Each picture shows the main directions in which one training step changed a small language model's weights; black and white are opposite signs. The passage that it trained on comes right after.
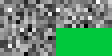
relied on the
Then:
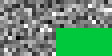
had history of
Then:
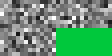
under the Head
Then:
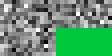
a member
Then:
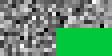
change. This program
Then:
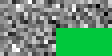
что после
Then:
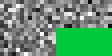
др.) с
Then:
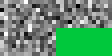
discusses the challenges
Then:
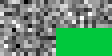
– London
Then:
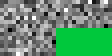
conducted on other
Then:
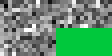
present systemic
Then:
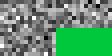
developed in this paper
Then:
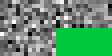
en la toma
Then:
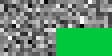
». Quant
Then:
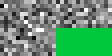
Development of
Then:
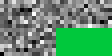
age. Table
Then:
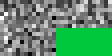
method is to
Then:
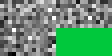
largura de
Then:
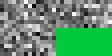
beam that
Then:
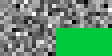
force evaluation is
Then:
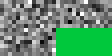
e controle
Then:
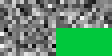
data is commonly
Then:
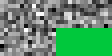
that is, the
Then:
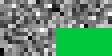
and additional
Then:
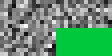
author name and
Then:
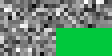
Deemed to
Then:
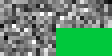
objetivos da
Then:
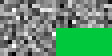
individuals and
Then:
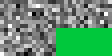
leur commune
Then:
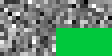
to pay some
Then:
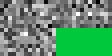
Indications for
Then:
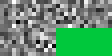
a terapia
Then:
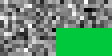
objectives are
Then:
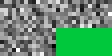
data quality assessment of
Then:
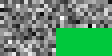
Essa proposta
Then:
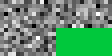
Version The
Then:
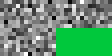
de inclusão digital
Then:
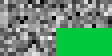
gene were
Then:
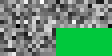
Regulatory and
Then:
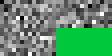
em consideração a
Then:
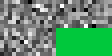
to educate and
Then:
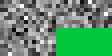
examined with an
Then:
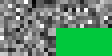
miya tilning
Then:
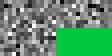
an oven set
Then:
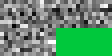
the scores.
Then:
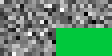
the early
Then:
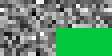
were referenced
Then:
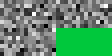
the transition between
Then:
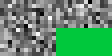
drive to
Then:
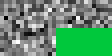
no longer a
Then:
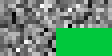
have been and will
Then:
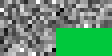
number of 23
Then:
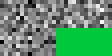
a study on
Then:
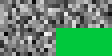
species of the
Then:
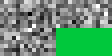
desde un
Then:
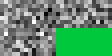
new actor
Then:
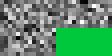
to the Open
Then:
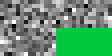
en la organización
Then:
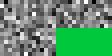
task of not
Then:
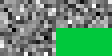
from this work it
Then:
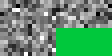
final failure
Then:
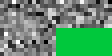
is, after a
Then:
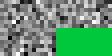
of some elements
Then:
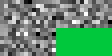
to a sense
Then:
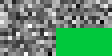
the single largest
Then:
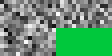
the present work is
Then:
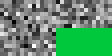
Family is
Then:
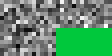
are typically
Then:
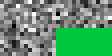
и нередко
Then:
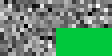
energy coding
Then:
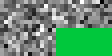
kabi terminlar
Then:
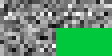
a idade,
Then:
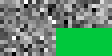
definen el
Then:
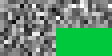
that do not provide
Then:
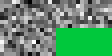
measure or compare
